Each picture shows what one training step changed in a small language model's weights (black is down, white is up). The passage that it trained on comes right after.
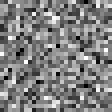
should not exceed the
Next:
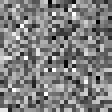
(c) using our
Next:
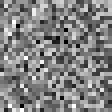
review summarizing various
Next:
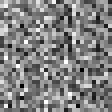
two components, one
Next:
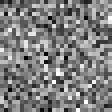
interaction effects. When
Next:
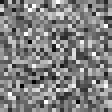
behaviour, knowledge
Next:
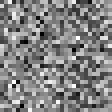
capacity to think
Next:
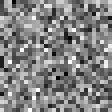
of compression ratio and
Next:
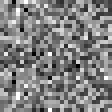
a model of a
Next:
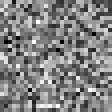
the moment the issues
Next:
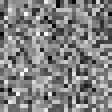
fundamental CR associated
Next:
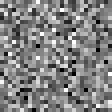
(taken from Table
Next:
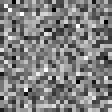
representations of the
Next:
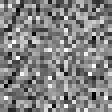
are neglected in equation
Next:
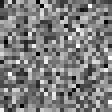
supported by the United
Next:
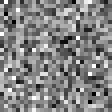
falling inside
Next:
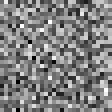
only use individual simplified
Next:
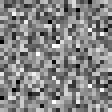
local maxima of
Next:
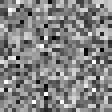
should be omitted
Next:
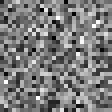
analysis. % For the
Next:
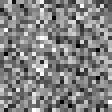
substantial improvement
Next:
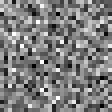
the annihilation
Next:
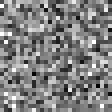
for all $N$.
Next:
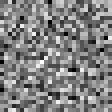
although further developments
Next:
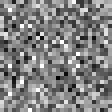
compounds by
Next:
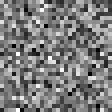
flavor in the matter
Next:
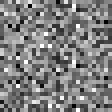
detect the determinism in
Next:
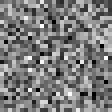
diagrams. The reduction
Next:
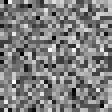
corpus show that
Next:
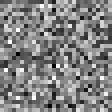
problem of secret
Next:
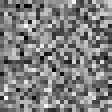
help of the linear
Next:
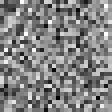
large aperture,
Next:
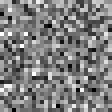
increase in the average qubit
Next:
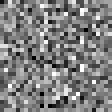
would stretch
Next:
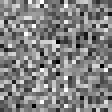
constant, Ricci
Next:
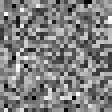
a difference operator on the
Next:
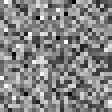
root concept for
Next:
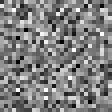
and Spectra for
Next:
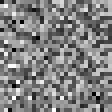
$\alpha$ by
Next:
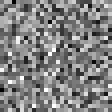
of a complete statistical
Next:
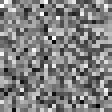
to large values of
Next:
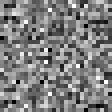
when interpreting the
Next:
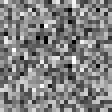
us assign 0 and
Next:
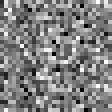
proposes the
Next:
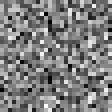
from the previous one.
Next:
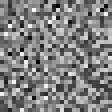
by the Russian
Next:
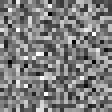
has a time-dependent
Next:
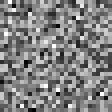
and critic RNN
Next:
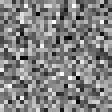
cylinder and close
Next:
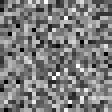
, \] Then in
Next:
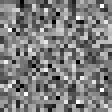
soft sources whose Point
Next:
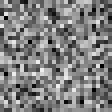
orbit. Finite memory
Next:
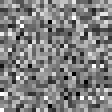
are approximately equal at that
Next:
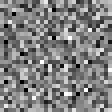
with skip
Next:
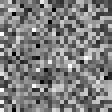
with a gap.
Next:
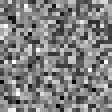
the hidden
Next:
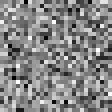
phase damping rate
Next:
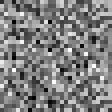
$\Delta t$ of
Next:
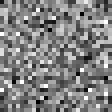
perpendicular to
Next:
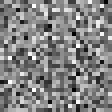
chaotic quantum
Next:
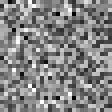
a low temperature transition even
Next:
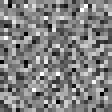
R. Manso
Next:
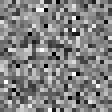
field and analyse the
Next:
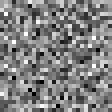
$E'$ the total
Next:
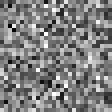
strongly relativistic conditions.
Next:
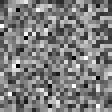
The agent should state
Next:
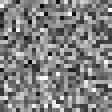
it to the more
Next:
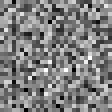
of the hadronic
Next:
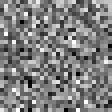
same dynamics (for
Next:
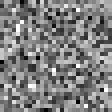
diagonal magnetic and
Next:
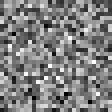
axis and the ratio of
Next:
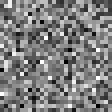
also describes the
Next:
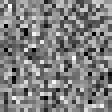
be incorporated
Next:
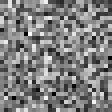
is associated with the direct
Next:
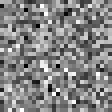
sufficient comparisons over
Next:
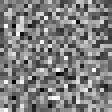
as medicine,
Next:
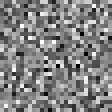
rationale is based
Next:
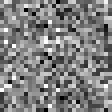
resources to complete
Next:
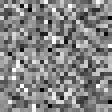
anchored by
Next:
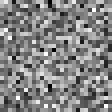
adjust duration,
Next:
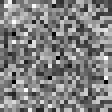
critical behaviour of
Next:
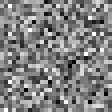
be taken in consideration
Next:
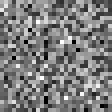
the space-time
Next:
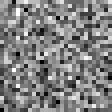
a comparison to numerical calculations
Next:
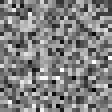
and the University of
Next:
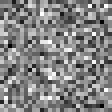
were not subtracted
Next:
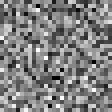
the marked blocks
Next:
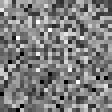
the following sections.
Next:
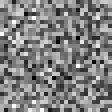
yet been implemented
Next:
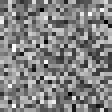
mean always lies
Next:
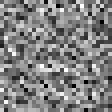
NICER and
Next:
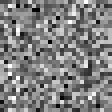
has $\pi$ as
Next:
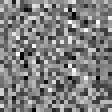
in the spectrum (not
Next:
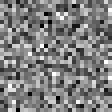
training epoch.
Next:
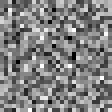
of the soundness
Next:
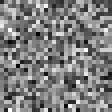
standard deviation from the
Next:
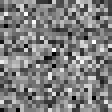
= \partial_\mu
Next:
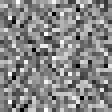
observer are
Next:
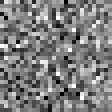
data set. For the
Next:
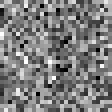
harder to
